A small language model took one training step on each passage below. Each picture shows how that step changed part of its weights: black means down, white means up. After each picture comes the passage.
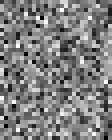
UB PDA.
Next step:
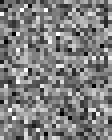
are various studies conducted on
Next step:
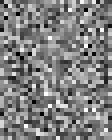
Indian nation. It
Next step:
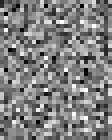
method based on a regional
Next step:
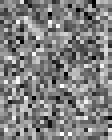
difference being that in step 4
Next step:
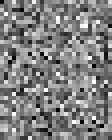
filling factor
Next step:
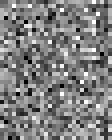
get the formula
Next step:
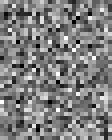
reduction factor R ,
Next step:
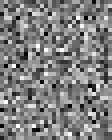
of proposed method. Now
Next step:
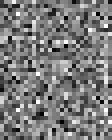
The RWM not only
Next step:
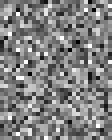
total coal output
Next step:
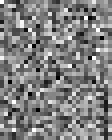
Native aquatic
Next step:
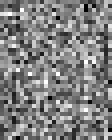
management and refers to
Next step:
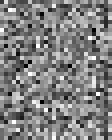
and national level. In the
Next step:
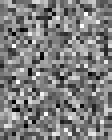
used for high power applications
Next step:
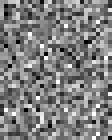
southern Indian
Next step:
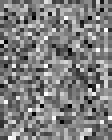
of this article are
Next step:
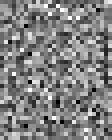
imaging techniques
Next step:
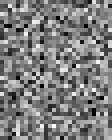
research interests fall in
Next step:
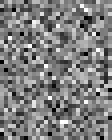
- (1) For any
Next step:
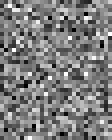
such as sign language is a
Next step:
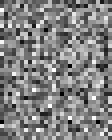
those students who have personal
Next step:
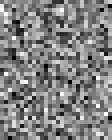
physicochemical quality
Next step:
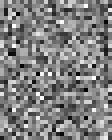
last 20 years, a
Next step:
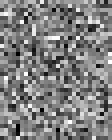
hydrolysis using
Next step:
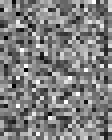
the classical probability
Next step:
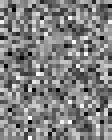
the antecedents
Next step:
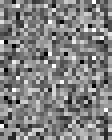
ACCESS The
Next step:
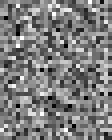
the most common found in
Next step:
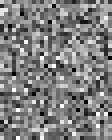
to anaesthesia
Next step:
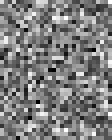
sensitive gripper for
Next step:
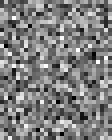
problem, which was not related
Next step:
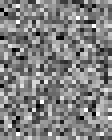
a linear combination
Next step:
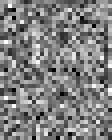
enters into the network by
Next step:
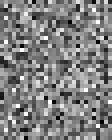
this paper, we focus on
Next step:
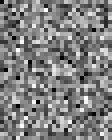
were identified based on general
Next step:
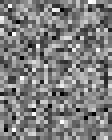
using no.11 blade
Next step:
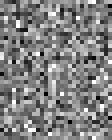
both machine performance and
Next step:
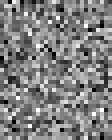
is discharged into
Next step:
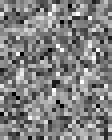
for tobacco
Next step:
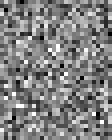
a smart home
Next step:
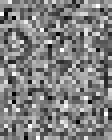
trials and advise
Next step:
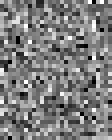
Formally, Figure
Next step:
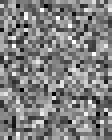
an accident, the
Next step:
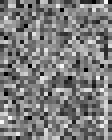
meet the country's
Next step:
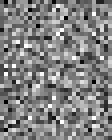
weekly attendance
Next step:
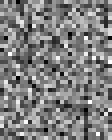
knowledge and technology: as
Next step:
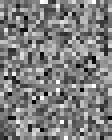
learning algorithm in order to work
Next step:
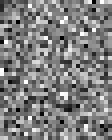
Hoji, in
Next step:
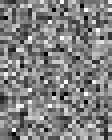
particle deposit
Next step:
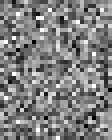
mobility in the
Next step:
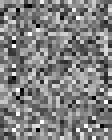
heat of reaction;
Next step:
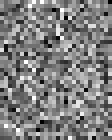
test solution Percent
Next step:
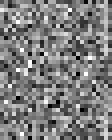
to discussing the
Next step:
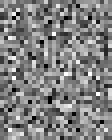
and tactile
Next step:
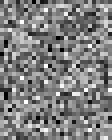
(Table 5). The data
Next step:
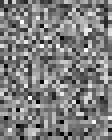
to establish that Natural
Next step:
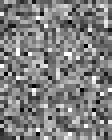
the Council,
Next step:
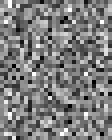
the emotions and
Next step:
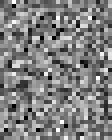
trying to focus on
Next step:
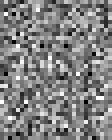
lead to emerging
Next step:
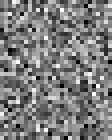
is governed by the
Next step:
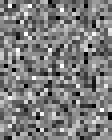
great worry that
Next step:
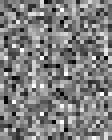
the blood glucose
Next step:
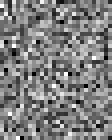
methane, 6,
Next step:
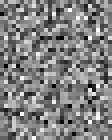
of transferred data
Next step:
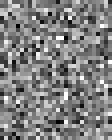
ions in solutions
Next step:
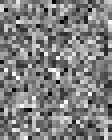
tolerance relation
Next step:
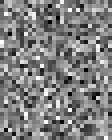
Based on the findings,
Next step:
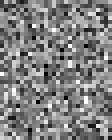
based on historical
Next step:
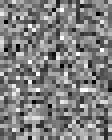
local proteolytic
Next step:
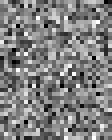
Outcomes for
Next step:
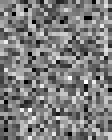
particular, practical work must
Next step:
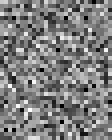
signals, two parameters have
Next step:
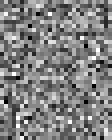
cultural identity. It was
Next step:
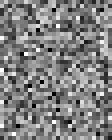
Visualization Su
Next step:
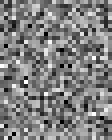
group. According to
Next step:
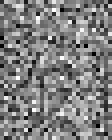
be more daring to
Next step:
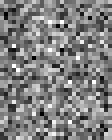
attack scenario
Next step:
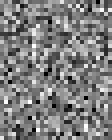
prepared under the same
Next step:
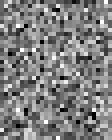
in Figs 3 and 4
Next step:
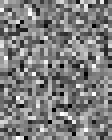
that have been adopted
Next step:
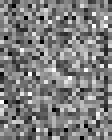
the CNN with the
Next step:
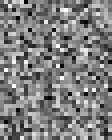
come close to the
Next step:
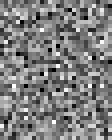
Contributed to data
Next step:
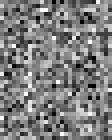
As shown in Fig.
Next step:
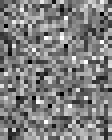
z is the region identifier
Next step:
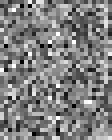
The introduction of
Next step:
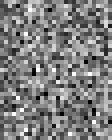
control objective is to
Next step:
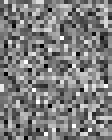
treatment plan can achieve the
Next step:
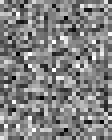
one loop would be
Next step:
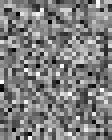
deployment. This will
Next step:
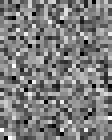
conditions for change:**
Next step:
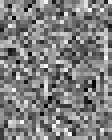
design, during different stages
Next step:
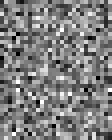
a technical as well as
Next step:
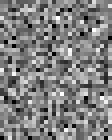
HCN1 -
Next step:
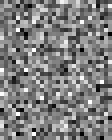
⁴³ to review
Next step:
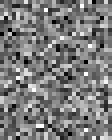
20°C, and then
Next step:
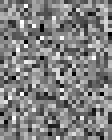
evaluation or classification models
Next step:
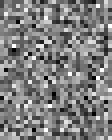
fields of rank
